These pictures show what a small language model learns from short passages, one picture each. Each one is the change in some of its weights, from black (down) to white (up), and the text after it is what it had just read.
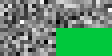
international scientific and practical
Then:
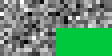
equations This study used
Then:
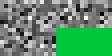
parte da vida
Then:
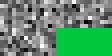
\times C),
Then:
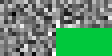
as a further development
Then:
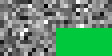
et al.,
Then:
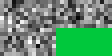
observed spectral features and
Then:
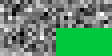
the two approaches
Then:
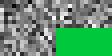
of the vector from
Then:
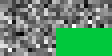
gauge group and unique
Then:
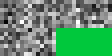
content of herbal
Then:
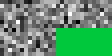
one could further
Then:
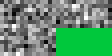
information} In the
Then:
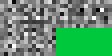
minimal repeating
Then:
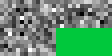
tashkil etgan
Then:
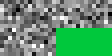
the solutions with regular
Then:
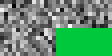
of nodes, to
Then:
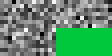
variations within tiles
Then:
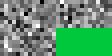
way all particles become
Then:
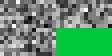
methods, but the
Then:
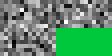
acids. In
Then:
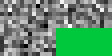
study we can
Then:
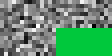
tiap individu
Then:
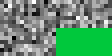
diseases related to
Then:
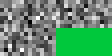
more budget should
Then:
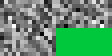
of microscopic
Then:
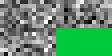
internas ou
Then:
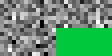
organized device
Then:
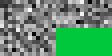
risk for the safety
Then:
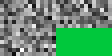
for a long period
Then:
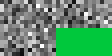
a construção
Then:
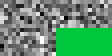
secrets of
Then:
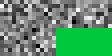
it was observed that
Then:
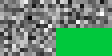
performance in practice.
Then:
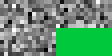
- Wisely
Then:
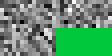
of lines from at
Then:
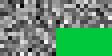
was exerted
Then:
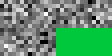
it was required to
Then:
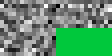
по типу
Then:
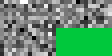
5. Как
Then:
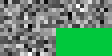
blue bump also
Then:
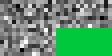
up to an
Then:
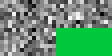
challenges are posed
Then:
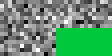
institutional ¹
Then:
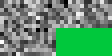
tool is based on
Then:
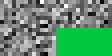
transport infrastructure operations.
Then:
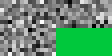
country negatively.
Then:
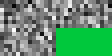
of the process of
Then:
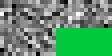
scheme in which the
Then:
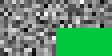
or respiratory
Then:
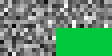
N, et
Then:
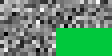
es necesario
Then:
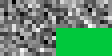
between spin up and
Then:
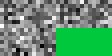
for all atoms were
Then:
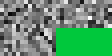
of eContent
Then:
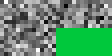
also tested:
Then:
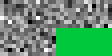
density and a constant
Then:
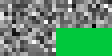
that of setting up
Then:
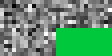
towards the values of
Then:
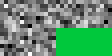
в конце
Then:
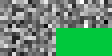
load. Theme
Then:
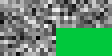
the mean and standard
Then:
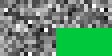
a dynamical reason for
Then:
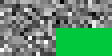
The way in which
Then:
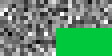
strength on source
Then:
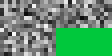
received by TCP
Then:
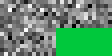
junho de
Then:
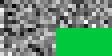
According to the above
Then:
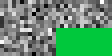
consiste en el
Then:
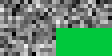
the benchmark and
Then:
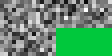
the average sign.
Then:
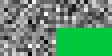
the log retention
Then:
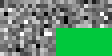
land size lower
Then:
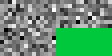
to ascertain
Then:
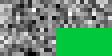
and Services
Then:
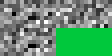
\item In terms
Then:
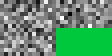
no vrlo
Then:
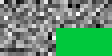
yr. old
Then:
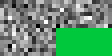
lattice constant,
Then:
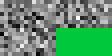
support pour les
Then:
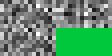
a qualitative
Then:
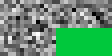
the Fig.\ 4
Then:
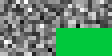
for HTGR
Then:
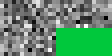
learning and enrich
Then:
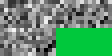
sus sistemas
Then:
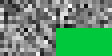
in the current database
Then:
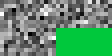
electronic systems including
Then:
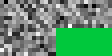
not seen that
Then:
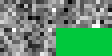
timel} shows
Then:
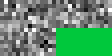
were programmed so
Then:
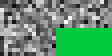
structure of the
